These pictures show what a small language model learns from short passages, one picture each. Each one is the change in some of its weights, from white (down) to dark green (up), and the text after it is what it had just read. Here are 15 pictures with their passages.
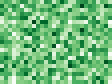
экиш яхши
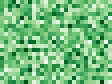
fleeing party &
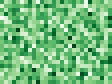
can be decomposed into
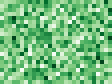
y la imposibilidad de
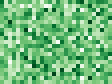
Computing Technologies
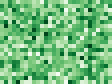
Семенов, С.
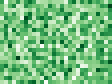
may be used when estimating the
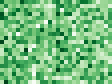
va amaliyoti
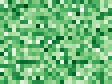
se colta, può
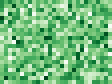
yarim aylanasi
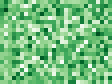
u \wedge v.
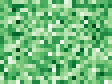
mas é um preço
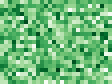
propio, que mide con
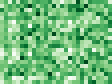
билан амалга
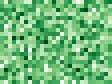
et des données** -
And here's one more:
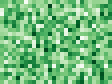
in Observations} We
